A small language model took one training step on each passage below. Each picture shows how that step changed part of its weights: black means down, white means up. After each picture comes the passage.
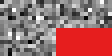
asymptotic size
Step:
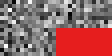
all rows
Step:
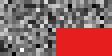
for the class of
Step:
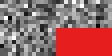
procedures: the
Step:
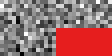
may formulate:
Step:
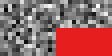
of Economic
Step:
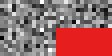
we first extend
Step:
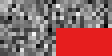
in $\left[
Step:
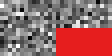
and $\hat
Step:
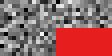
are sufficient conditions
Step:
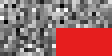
and LP
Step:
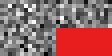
periodically and
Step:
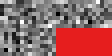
the Duke
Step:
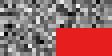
y social de las
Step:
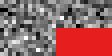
the influence
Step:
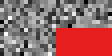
on hyperbolic
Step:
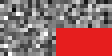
of this type
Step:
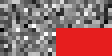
is a constant
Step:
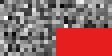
this property.
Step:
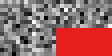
on differentiating
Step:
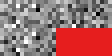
The weight set
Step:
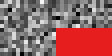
{\it both}
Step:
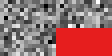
utilizada é
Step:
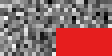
of view,
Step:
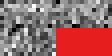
duality argument,
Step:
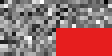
Lecture de
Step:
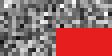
be two Hopf
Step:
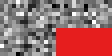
Choose two
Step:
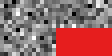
lugar e
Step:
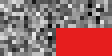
point $\bar x
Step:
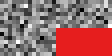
these structures to
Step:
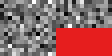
bilan band
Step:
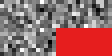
can apply this to
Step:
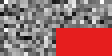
auf dem
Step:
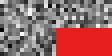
resolver el
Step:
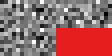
can also assume
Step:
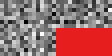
space with real
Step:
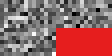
oddiy va
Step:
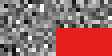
в крови
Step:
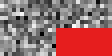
and $z$
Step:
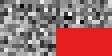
It is also
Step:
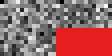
are constant across
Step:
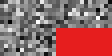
we easily
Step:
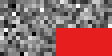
con agua
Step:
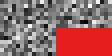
where the equality
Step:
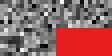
a large gap
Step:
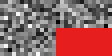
by our above
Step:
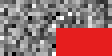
$Z$ is
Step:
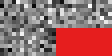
modules $$
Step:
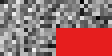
functional equation \[
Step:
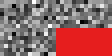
under the name
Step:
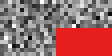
To simplify
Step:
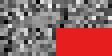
tizim uchun ham
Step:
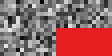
we employ
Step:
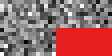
its mean is
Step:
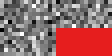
zero. In
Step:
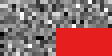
Assume that there
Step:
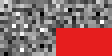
mass in
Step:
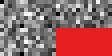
ar fi,
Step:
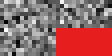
(mod }
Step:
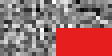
Since we know when
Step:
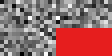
of Theorem 10 from
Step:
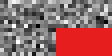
Journal of
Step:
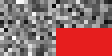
of eigenfunctions
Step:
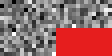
isomorphisms. The
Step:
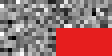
scalar continuous
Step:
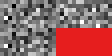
the values of the
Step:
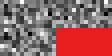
z podania
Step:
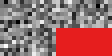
$C$ with
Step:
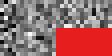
scales then
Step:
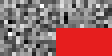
sequence of finite
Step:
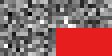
the estimates
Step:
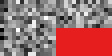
) \subset
